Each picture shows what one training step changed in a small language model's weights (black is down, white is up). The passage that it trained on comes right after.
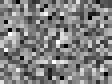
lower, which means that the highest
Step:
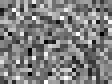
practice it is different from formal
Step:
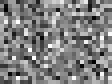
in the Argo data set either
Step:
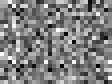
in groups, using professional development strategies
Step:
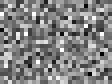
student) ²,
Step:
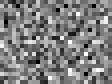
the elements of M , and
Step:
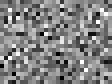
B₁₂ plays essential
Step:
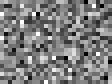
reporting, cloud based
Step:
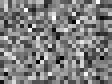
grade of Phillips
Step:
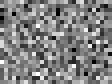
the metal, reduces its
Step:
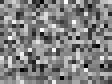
in a certain space during speech
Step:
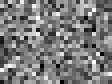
Organization for Standardization,
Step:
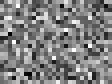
speech recognition systems are based
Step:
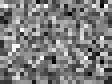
this research also consolidates
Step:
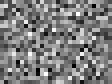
Previous report showed that MUP
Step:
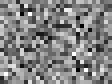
using the signal strength from the
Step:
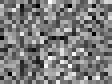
range display a large functional
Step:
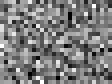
Partnership for the
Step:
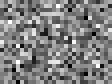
women are directly using technology in their
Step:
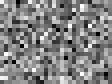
Adeyemi Federal
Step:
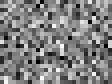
degrade effectively this
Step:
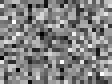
Figure1 shows all the selected states
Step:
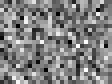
and a weaver, a
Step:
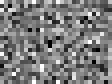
simplification predictions using
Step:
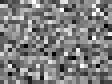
of Hospitals,
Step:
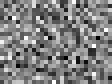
Christensen and his
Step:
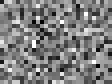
his family, he invited the
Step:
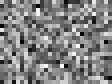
The damages of the
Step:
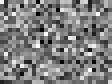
and $\alpha_i =
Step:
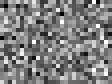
applications. The Teflon
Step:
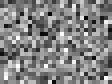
temperature increases due to the decrement
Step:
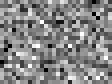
or even a single gradient
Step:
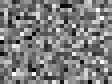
Hierarchy Process'
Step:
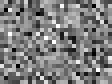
use such artifacts as an
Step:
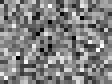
that the liberal arts and
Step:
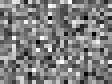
performed LD analyses. AC
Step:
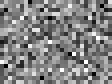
contrast, damage appears
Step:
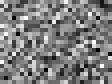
natural groupings within skewed
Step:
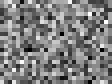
released to the environment.
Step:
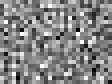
Research LTD (TRI
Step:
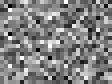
in streams and headwater
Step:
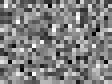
then added. This object can be
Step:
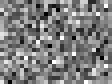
and more robust. For
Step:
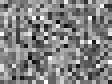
face challenges in choosing a
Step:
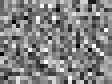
and a save button that
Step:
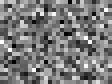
development or revision to existing policy
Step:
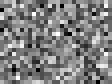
values. It is not only the
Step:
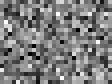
particularly carried out research activities on and
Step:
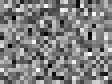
simple and easily tolerated
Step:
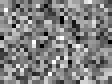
varying depth from Mbar
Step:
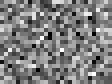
identify the initial manifestations
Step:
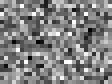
characteristics, not only for the
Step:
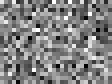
these parameters. Methodology: The
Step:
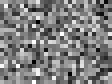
applied at 4 depths.
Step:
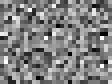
The sports fields were
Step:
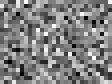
coordinator (RB)
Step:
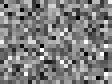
a profile and fill in a
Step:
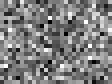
Permittivity Relative
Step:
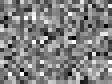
textiles. This provided
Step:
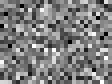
won't even give a
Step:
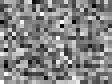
and resources to do their tasks
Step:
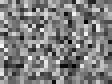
the interview for the overview
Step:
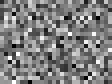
kV buses can control
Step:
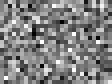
in other words, the volume of
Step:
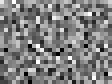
act - an act that is
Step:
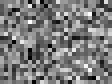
strides have been made introducing
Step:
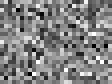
This finding is supported in
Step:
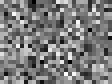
of vehicle parameter. The comparative
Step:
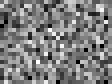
be seized to facilitate
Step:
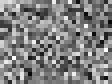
this research. The mobile robot
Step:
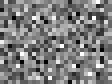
4.1 mill ha is
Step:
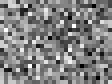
from the tannins of the
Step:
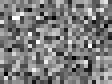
Soliman AS.
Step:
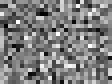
(Figure 3). Then 1 year
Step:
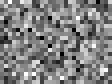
By increasing the density, the
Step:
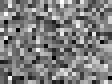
that co-production of
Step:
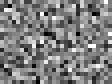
compression phase and then a
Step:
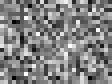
of the seednuts
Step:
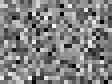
his/her childcare
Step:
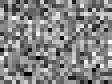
the technical skills required to engage
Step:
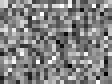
that could have appeared to
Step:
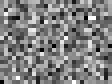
Official Breeders
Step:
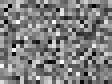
Baselines. We
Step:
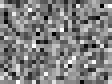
with qR_0 , while
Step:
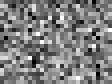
in his works, sought
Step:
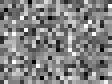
[3]. In addition,
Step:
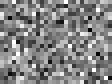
non-linear interaction between light
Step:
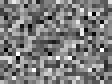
configurations of parallel
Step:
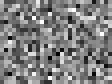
showed negative near-isometric
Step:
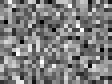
of education. The President
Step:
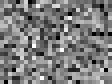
Software, Validation.
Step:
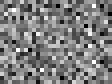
we set carrying capacity relative
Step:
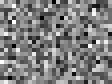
The analysis more times can't inform
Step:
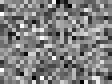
5. Comparison of
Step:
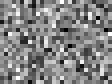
relative to the period before the
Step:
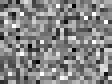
depend on the ASM
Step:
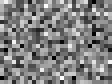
for whether the respondent or
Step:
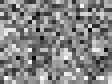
the programme on oxidation of some
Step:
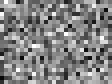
compared to the standard whereas
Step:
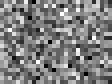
of data management and policy.
